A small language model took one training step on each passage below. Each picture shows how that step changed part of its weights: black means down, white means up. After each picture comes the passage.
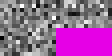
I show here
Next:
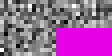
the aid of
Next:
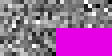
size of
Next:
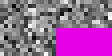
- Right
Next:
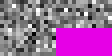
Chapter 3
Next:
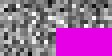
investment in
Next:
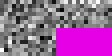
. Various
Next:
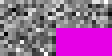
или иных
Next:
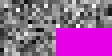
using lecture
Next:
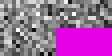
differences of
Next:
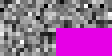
decreased with
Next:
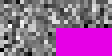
database from
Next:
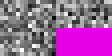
date of
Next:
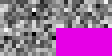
Estados y
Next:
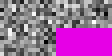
usullari bilan
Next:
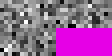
also used in
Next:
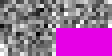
creemos que
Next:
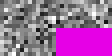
diet more
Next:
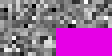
The requirements
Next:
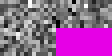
growing has
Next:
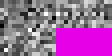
any more
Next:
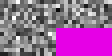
study caters
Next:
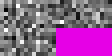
functions and
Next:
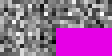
of the materials
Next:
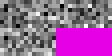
PV power
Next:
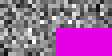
of Ramon
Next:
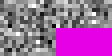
so that the
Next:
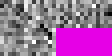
that enables a
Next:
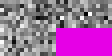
observamos que
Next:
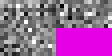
it or needs
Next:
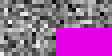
Press. -
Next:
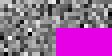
integration were
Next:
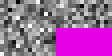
0 Total
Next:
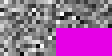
страны на
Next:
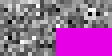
this field.
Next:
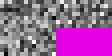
and fit
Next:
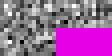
the infants
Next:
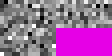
compared using the
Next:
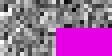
que o termo
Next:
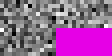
parts: -
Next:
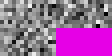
important than W
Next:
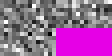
new actions for
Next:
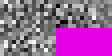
and relates them
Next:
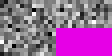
represented an
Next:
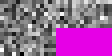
following table
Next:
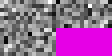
на примере
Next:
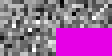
skin health in
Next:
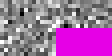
één of
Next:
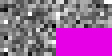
para atender
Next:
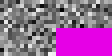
system is important
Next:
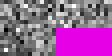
interventions -
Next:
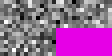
is resistant
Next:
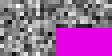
the indicators
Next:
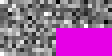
N Mean
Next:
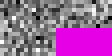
vetores de
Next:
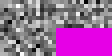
the presence of
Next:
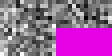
conoce como
